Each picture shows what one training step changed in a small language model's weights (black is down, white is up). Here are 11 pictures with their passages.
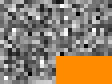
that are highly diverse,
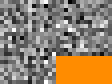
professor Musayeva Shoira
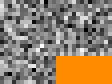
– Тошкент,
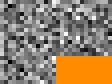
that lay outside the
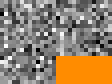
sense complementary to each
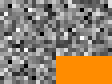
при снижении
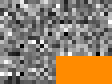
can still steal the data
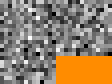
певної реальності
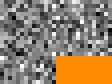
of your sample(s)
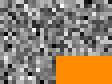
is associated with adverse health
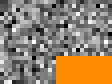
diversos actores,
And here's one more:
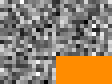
developed Essential as a
